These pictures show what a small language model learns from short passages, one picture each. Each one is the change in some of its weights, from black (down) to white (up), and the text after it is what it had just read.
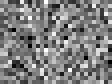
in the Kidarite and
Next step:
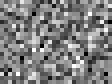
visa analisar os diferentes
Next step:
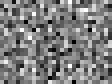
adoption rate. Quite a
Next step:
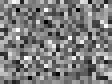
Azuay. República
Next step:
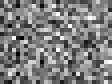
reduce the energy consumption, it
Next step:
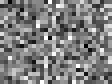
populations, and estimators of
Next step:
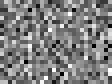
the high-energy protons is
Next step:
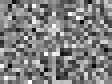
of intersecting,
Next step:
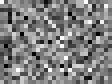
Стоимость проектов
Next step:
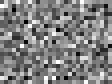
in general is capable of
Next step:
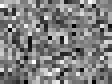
measures of F1, and
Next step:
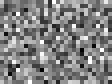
detection. \section*{\sc
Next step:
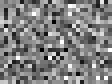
va tafakkurini
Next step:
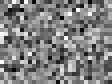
bins ranging from the
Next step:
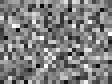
to find eigenvalues of ${\cal
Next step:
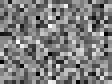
characteristics. The uniqueness of
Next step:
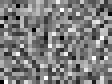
than the set of ``true
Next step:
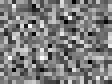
har bir talabaning erkin
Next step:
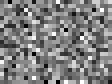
that this type of estimation has
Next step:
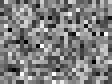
Eltern dabei
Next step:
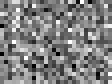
shu vaqtning
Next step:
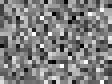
anglashi aynan
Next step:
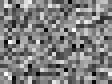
Transpersonal psychology*,
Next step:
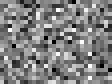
at zero electron current. Another
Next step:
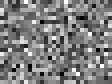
hamda harakati natijasida
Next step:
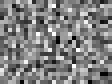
vida humana. 9 Frankl
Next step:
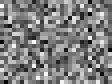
satış geçmişi
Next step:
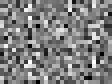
the pure geometric nature of the
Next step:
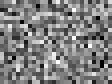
ranking (index between 10
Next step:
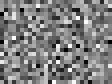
to be the main effect.
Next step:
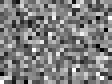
density describes an interacting exciton
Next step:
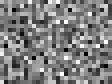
ruhan astoydil
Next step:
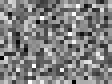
space have been considered already, but
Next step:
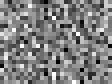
time scales does not alter the entropy
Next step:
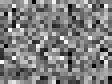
Д.В. определяет
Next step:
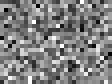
index at the sodium D
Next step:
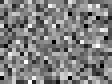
mulher na construção da
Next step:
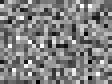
the droplet lifetime has been
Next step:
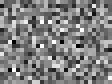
повинні бути не
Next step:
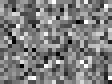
сабаб бўлган. 2023
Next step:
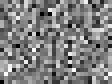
primeira bomba.
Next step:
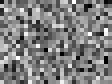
velocity being also indicative of
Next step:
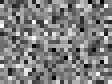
koşullarına göre
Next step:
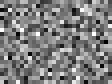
or hybrid beamforming
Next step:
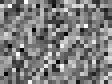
than about 5 years in panel
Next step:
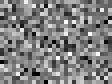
способности к синтезу
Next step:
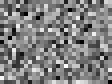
is 1 at most. The
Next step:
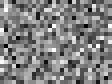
estabeleçam conexões
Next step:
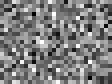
dû à la rage
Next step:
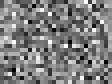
ВИР в создании
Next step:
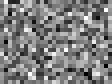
ao mesmo tempo em que o
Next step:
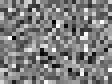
the inner-layer solution (the
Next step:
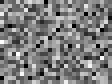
here a secluded
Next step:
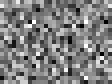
to the energy of the electrons
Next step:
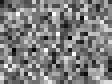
its well-defined shape.
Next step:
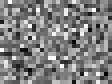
using Eq.~(\ref{chi})
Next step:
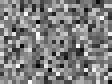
better extrapolation ability than
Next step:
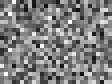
- Wenn ihr an
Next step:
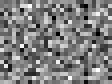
also shown the implementation of its equivalent
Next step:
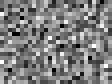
40%, and the frame rate
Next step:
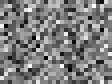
economic, and practical
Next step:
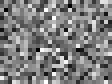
using 1000 turnoff
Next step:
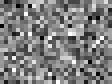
6t$ and $n
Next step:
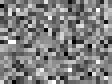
T, were carried out in
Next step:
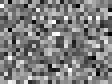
los oídos y vean
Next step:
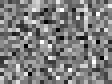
in the previous Section that, by
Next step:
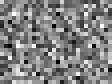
on $M$1: since
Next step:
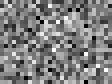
what is in the full agreement with
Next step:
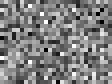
the two main LHC
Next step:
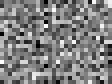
of expanding around a heavy
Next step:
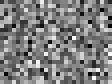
theory of differential games each
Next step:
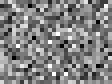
baik dari segi status
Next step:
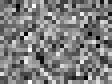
the Q$_n$ band is
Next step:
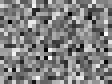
ядро Земли
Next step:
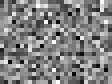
The proposed SSM can be
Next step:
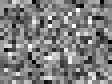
absorbing SWNT
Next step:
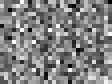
runs. That is,
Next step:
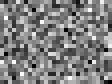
faoliyati samaradorligiga
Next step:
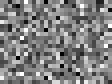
lattice, in conjunction with
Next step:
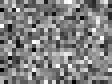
the semi-major axis
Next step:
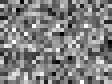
questão sobre gênero e
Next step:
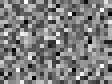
important in cavity development efforts
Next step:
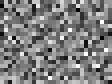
IL CAMPO CON
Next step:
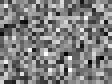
features of the target users into binary
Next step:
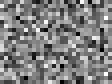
worldsheet, so that
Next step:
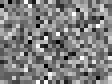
the authors). In fact, the
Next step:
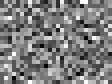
e no aumento da
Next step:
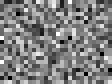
of the science frame of the
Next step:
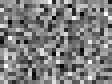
time projection chamber
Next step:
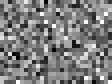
et al.}, PNAS
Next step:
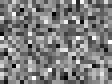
the Social Contrivance of
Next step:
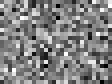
of the halo, we require
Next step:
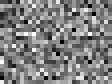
творчості для
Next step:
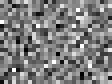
further, since in the present work
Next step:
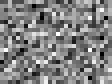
declining performance over time,
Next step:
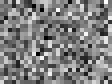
two epochs.}
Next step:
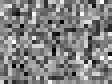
Qubits \(A\)
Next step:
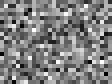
residential load, the dashed
